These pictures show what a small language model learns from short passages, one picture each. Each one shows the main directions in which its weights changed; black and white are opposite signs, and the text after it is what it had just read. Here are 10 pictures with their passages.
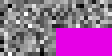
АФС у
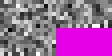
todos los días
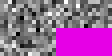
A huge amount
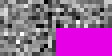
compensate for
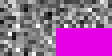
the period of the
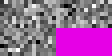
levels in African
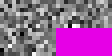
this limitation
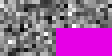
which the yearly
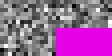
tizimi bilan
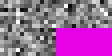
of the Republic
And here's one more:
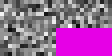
transit from
